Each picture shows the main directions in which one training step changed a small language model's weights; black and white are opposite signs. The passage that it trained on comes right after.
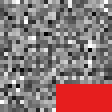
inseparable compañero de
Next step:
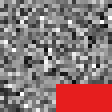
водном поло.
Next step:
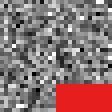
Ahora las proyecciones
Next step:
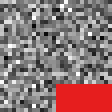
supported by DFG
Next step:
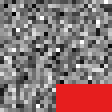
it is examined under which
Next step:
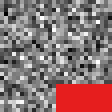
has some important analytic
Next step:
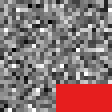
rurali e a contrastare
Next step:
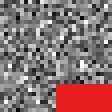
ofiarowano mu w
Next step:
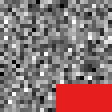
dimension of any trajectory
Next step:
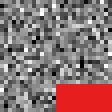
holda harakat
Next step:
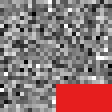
in Asia*, ed. by
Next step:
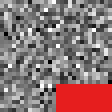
all integer $n\geq 1$.
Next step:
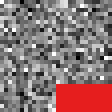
AMIR TEMUR
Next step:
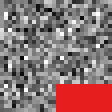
kérdés, hogy
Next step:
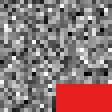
applications to volume
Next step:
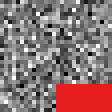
the parameter values for which the
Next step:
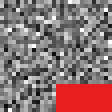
или на 7,2 % от
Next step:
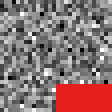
the braids labeled using
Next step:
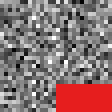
This is because the radical
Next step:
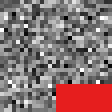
The skew-symmetric
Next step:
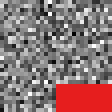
himoya va doimiy
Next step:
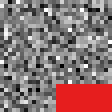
bilim darajasini
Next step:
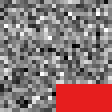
of transmission conditions
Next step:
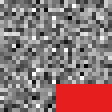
qobiliyati va butun
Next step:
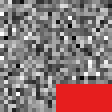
\aligned & \Big\vert
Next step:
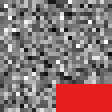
Prime Number Theorem for
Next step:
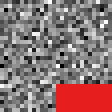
fed to all algorithms for
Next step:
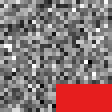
the following, we denote by $f$
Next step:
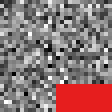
\mathcal{N}$ if $a,
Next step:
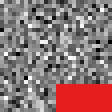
возникающие при
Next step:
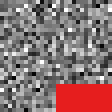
take $M$ sufficiently
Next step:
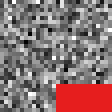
the entire fictitious
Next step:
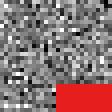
nombre des arêtes de
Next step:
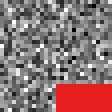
the use of speech genres
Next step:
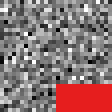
variables and apply the
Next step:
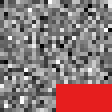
genus $g$ is a
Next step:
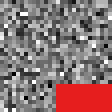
для групповой
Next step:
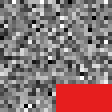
reflections, so there is
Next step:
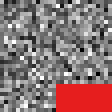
under the generalized convexity
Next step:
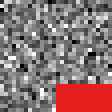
to the shift of costs
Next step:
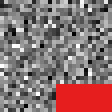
talabalarga IT,
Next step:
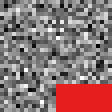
Lah numbers is given:
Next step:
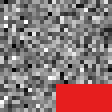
b. Muhammed
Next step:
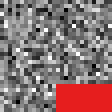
y lagartijas
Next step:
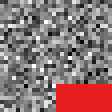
outras palavras, com a
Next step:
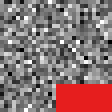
otros). También se
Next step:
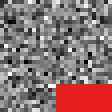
Una reforma incompleta
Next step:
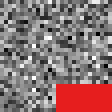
products of the elements of the minimal
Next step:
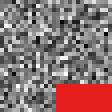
in $G_{\mathbb R}$ which is
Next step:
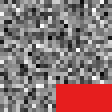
IN TEACHING
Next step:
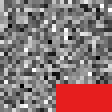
Autores Título
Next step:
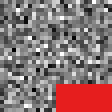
and V. Kaloshin,
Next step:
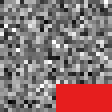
У носіїв
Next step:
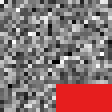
и выпирание
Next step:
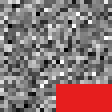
the other hand, the idea is
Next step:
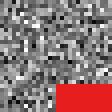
¹ Sodiqov Q.
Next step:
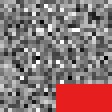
over $M$, while for the
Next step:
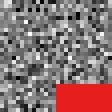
a PDE) or finite dimensional
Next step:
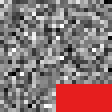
\hline \end{tabular}
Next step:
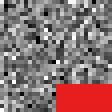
ПФ наполняют
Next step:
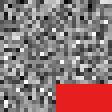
subword. Two such
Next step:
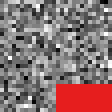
words, we describe -
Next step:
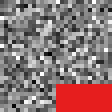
we say that a couple
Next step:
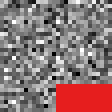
\endroster \medskip
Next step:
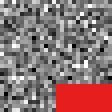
called {\em homological}.}
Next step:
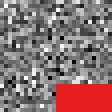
symplectic type} in
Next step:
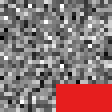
propiciou aos
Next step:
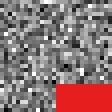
5-species and a
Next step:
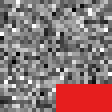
legibilidade mesmo em
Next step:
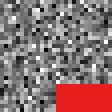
which sends leaf to
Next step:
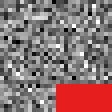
on $\mathbb R^n$
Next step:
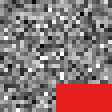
vaya a emitir
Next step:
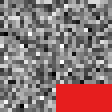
maqsadlari uchun
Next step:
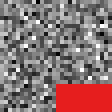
any homotopy equivalence
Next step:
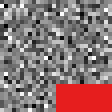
gol yang signifikan
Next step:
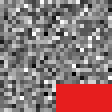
ne dorim să-i
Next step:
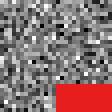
It may be expected to apply
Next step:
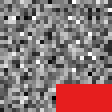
o evento de otro estado y
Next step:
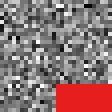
sufficiently large $n$,
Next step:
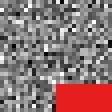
como interino del panista
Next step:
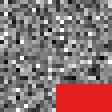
materials when they are
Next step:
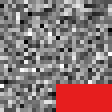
just suppose $e =
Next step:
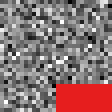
$l=n$, there are (a
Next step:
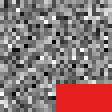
и использование
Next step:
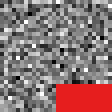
apresentava o objetivo
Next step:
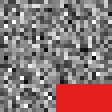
bipartite graphs on
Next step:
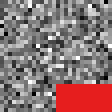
sm qatlamda 4,7
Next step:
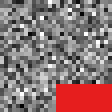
een boekwerk,
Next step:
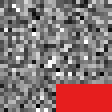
Segundo os dados da
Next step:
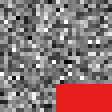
outros serviços,
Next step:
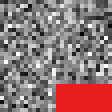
is injective. We must show that
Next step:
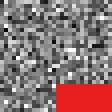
Buxoro eronilari
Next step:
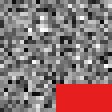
19-th century, of
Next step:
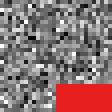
$\mathscr{C}$ is of
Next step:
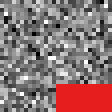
are orthogonal with respect
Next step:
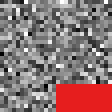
DINIZ, Yasmin
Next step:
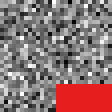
varieties form an important
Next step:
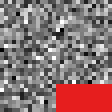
C. *Estudo
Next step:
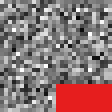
q\frac{\partial } {{\partial
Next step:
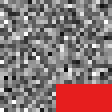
so'zning semantik
